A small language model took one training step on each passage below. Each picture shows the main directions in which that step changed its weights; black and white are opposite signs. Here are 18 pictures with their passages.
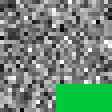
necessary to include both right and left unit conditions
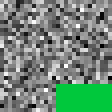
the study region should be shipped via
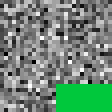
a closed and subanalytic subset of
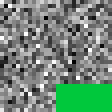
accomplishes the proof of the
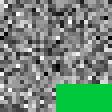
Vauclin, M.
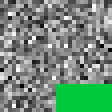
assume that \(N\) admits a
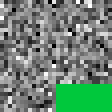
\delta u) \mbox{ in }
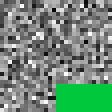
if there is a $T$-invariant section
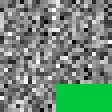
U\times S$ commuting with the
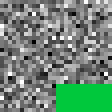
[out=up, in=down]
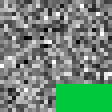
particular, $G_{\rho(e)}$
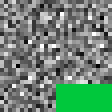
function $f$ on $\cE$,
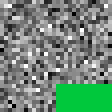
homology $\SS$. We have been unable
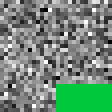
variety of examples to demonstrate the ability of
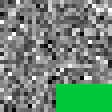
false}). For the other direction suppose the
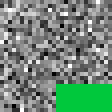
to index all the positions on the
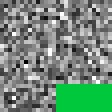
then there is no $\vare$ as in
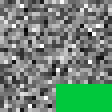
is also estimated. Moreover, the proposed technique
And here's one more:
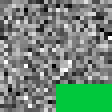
of the state where the walks
